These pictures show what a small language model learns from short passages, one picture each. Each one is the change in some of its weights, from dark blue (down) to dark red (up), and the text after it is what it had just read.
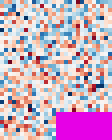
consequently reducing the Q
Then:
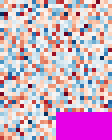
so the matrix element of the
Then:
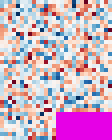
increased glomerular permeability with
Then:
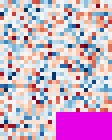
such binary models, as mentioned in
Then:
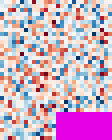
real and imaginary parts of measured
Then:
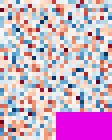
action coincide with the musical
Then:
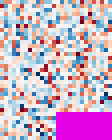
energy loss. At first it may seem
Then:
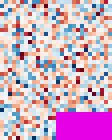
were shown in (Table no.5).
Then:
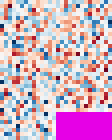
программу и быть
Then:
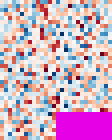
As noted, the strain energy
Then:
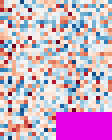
ultimate single photon number
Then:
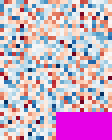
base used in that despite our
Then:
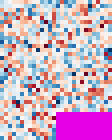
Treatment has a twofold
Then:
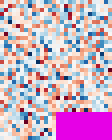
many caveats as it is based on
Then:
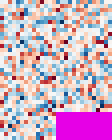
importance of information extracted from the
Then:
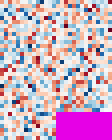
both the streamwise and vertical
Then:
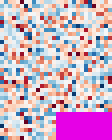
and 422). The spectra of the sample
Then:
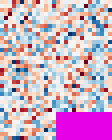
the y and x values. For example if we
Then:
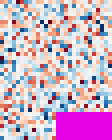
та забезпечує
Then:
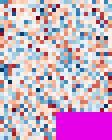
esa jurisdicción y
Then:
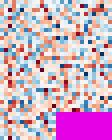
the regime of relatively smaller
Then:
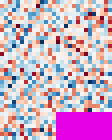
developed procedures for applying the
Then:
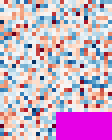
for quest of admission. They are
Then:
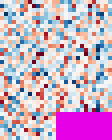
olib keladi. Bunga bir
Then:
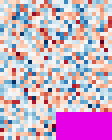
darle uso a la tierra,
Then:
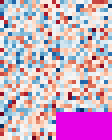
dois anos da pandemia eu
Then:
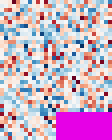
Italy \and INFN,
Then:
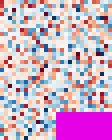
contribuições de Brito (2013),
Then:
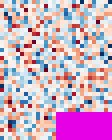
The authors declare no conflict
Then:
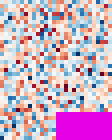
accumulated while solving one problem
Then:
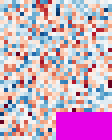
argued that the strain of
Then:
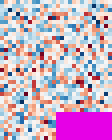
the linear response. This result is
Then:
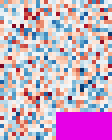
culture of R\&D environments and
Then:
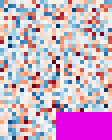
MMPS approach is the one adopted
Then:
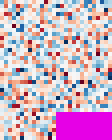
domain-specific data and connect
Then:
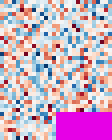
obeyed we have \begin{equation}
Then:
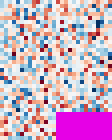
aylandi. Mijozlar
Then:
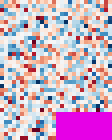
excitations. The noise reveals
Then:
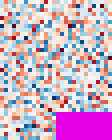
operated by Cornell University, all under
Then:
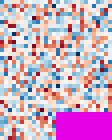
troops regularly damages the
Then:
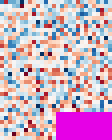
further information about the research topic. In
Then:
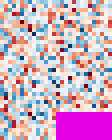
maintain the integrity of the molecular
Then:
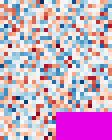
de suelos y subsuelos que
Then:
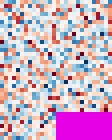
a working IDSS, we would
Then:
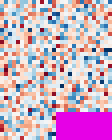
European Journal of Life
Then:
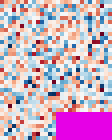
und die 10—12 Zähne der
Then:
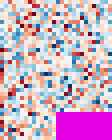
The raw data recorded with the
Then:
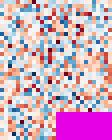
PERSPECTIVE: A
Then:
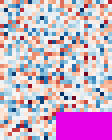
models, thus matching up with the
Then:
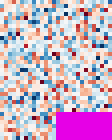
interface flux \begin{equation}
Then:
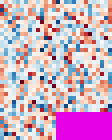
properties have not been studied theoretically
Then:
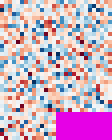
for the modelling tasks we
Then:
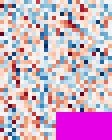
языки, а также
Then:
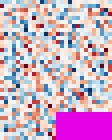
пренебрежения со
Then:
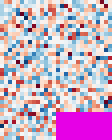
HIV diagnosis because it
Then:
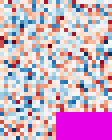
anniversary of the city in 2005,
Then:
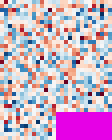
función polimerizable en el
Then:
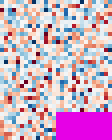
panels include: a different cooling
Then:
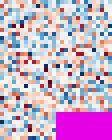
we expect that for certain conditions
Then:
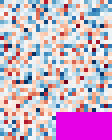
$\quad \mathbf{A} =
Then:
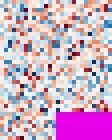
relatively weak. Universities
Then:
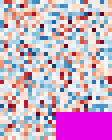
\cite{kram} which has a number of
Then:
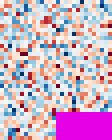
result, the system saves the search
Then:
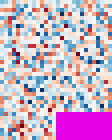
spectrum for the stronger line, and
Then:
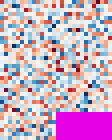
made of elements abundant in the
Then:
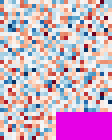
star formation - galaxies:
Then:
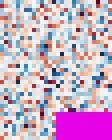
diversos outros em qualquer
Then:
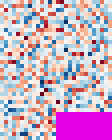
one nation nor within realistic reach of
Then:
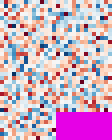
their advanced text modeling
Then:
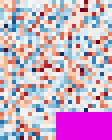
the leader and follower allocation between
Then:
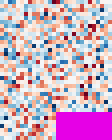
theory was used to analyze each term in
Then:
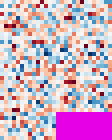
Enable 3,4 10 Input 1 for
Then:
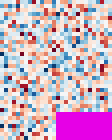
objetivo de suprir
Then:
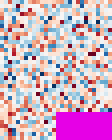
have already shown drastic
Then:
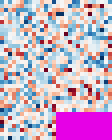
$e^+ e^- \rightarrow Z
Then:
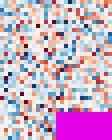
alterations, such as cardiac
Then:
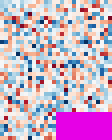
choice allows to better
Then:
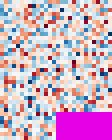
investment programs implemented in the
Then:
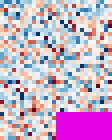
y responder a situaciones
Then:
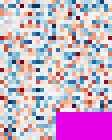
end-point integration regions. In
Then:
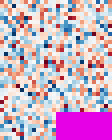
se situa no universo das
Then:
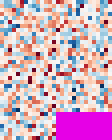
билан бойитдим
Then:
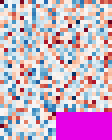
list in the app by adding
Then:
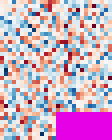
approved, 3 approved with reservations]
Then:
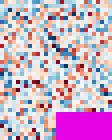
the best response strategy (the
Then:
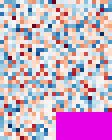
and successfully. We did not
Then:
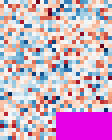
que la versión de Fangoria es
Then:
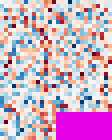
olgan holda har xil
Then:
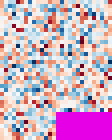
семенной продуктивности
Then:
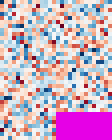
New South Wales,
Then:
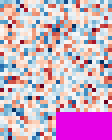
Transformers to Maintain Stable
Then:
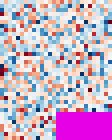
for $p=3$ by considering the
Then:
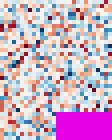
then regathers back to site-0
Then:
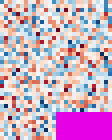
час. Legal aspects
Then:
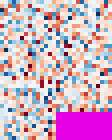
not provide comprehensive information about
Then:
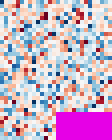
to leave the wall after one
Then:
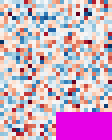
pH Variation The changes in
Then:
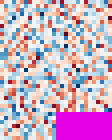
developed along the substrate and
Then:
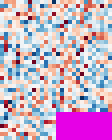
$\theta_e$ as \eq{
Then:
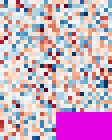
Russian to bilingual
